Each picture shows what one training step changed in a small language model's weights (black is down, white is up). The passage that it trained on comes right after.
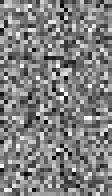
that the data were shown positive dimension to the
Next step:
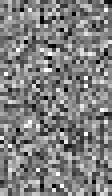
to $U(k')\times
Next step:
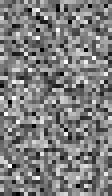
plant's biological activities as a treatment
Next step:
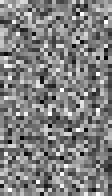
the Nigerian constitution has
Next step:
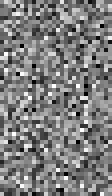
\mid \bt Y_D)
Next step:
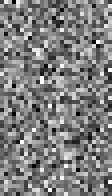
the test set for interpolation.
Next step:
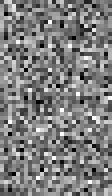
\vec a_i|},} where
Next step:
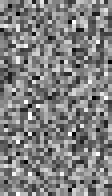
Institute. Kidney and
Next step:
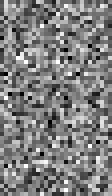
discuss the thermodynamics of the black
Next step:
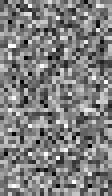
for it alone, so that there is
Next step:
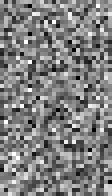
11 Crack distributions at ultimate
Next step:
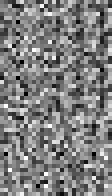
For example, if you can accurately
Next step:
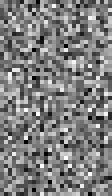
averages of the observables is a
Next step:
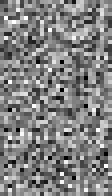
Calculation of the ground state has
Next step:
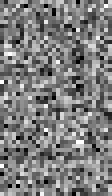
remote physical qubits of a quantum
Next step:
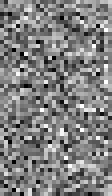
by a sequence of single-qubit
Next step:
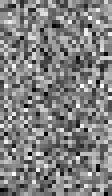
shifts the values of the public sector
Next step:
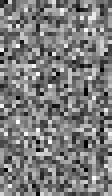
copyright, patents,
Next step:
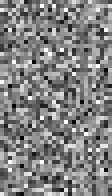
Cosine Algorithm and adds
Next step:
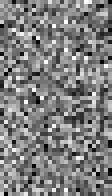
nerve cells of the celiac
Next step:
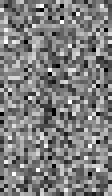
both the general population towards Roma individuals
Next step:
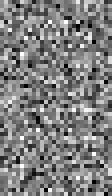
in the graph. Let us illustrate the
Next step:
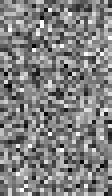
the formation consensus. Figures
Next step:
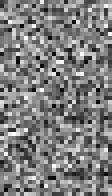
Medical College,
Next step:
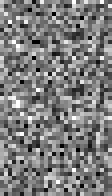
5. 2. Construction of a
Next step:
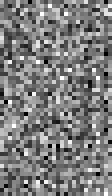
at least two weeks with the generation
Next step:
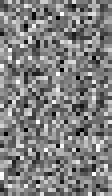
Landau level broadening effect described by
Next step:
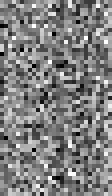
the bands, another evidence showing
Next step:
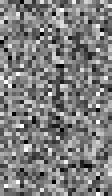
in Figure \ref{Figure 8.},
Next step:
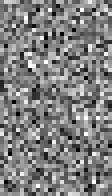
FAD assesses audio. %
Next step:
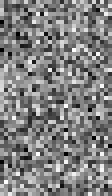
central idea or theme of the
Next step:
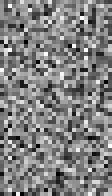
five years. The cumulative effect
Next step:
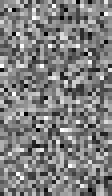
can be achieved in the accelerator significantly
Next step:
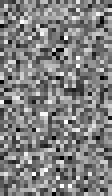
was gradually added to an
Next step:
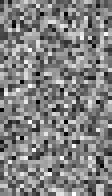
Conventional retail stores are
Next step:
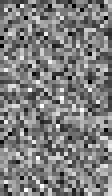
recover General Relativity
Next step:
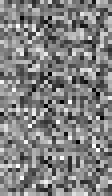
social and economic security unique in the
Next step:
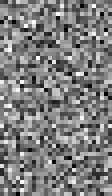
the {\it Fermi}
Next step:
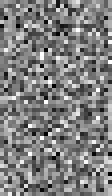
(in the humanities) or
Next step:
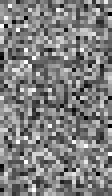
assessing criteria of fruitful
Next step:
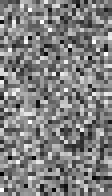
plane are disorderly dispersed,
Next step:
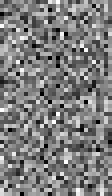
at your own risk. Another
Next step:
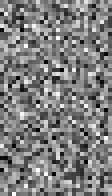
TN at immunostaining
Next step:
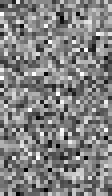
since the size of a quorum cannot
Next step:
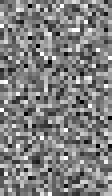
a two dimensional histogram representation is
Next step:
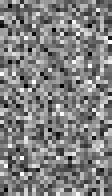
changes in organs and systems, leading to
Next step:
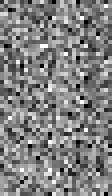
the majority of antibodies are
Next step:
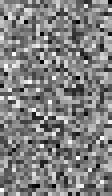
3\gamma)$ has the following integral
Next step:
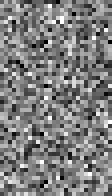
is clear that the delay variation is less
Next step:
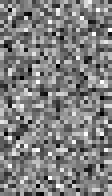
shape (a); Simulation without shear
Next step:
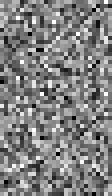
of GLB-slices and
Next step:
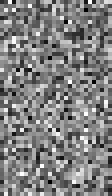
- point out Ukrainian
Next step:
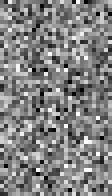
f\right) $ is the
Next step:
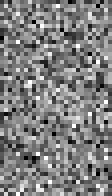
last three decades, an increasing number
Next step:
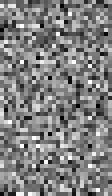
these topics of what is important to
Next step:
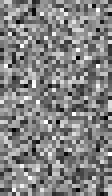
benefit for evaluating effect measure
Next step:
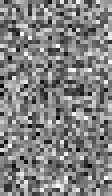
perfectly plastic curves,
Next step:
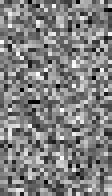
\caption[]{Vortex length
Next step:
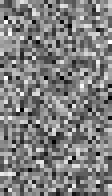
conducted during January to
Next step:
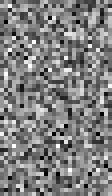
limitations, to the best of our
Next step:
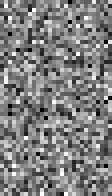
reduce the amount of free-parameters we
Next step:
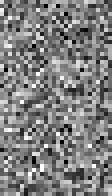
level reading from the various chosen
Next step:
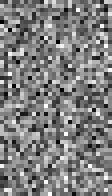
has been discussed previously by Blake
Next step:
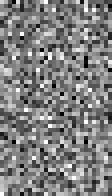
\(k\)-paths in
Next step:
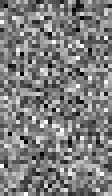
with the ``orthodox
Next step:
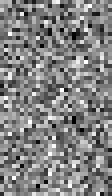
this condition are called \emph{modular
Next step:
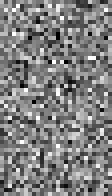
models becomes more precise. For the case
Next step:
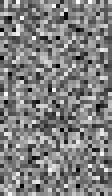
this study are daily minimum temperature,
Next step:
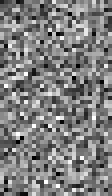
Muscle - Striated
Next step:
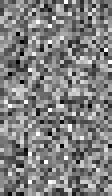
people lifestyle in interesting way. Each
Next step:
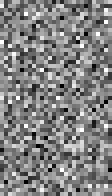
semester (N=25), the
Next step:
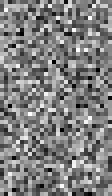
How many is difficult to estimate. For
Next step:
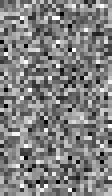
field wave.} Bubble position
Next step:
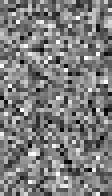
$S$. The new function is
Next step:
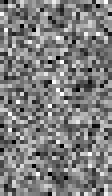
applications. The most common plasmonic
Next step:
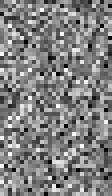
non-standard behavior. Thus,
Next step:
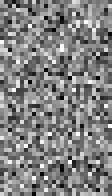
different energy storage devices.
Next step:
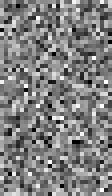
to support teachers and student learning.
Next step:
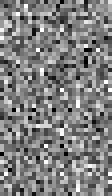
across multiple copies [see
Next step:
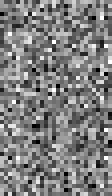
1985. A network of nine
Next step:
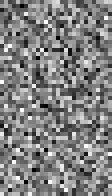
especially when programming serves as a
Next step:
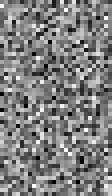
the ABS by their different response on
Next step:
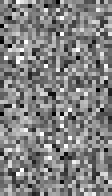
total cholesterol content mean was
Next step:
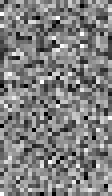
under the wrong class.
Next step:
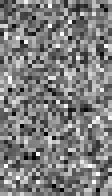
in 2005, road map and
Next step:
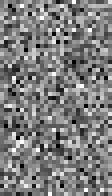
\abstract{We compute the shear
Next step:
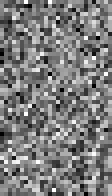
Anti -diarrheal /
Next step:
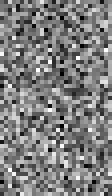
dimension of speech. The
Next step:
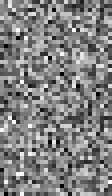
needs to view specific dissimilarity
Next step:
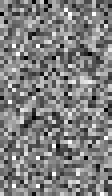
in the network. The number of
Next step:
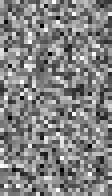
embeddings are generated and used to
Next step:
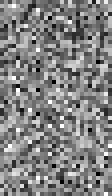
Collection of the free comments after the
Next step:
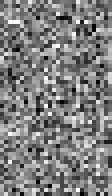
Backend repository
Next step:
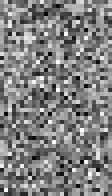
$-$ both rich and sparse
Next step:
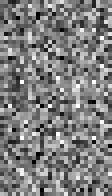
and research institutions into context. For
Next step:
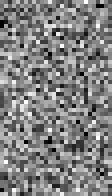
alleviating MPA and
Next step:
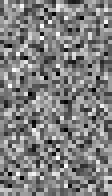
over the baseline system has been obtained for
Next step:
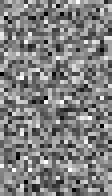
is zero, and thus no thermal exchange
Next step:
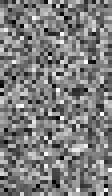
*Urophora* sp.
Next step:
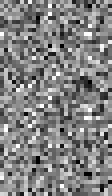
universal values are to be
